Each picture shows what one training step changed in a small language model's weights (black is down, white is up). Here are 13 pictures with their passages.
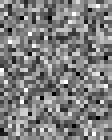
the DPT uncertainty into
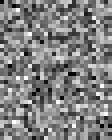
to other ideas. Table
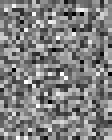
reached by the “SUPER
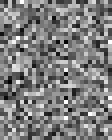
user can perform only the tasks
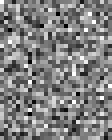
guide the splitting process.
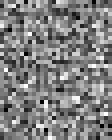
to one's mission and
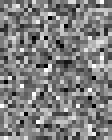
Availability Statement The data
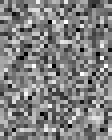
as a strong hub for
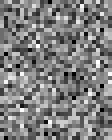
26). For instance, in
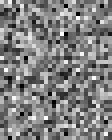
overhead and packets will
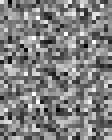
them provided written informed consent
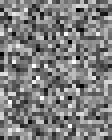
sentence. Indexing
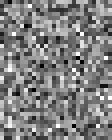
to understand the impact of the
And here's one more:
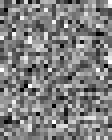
capita is less than or
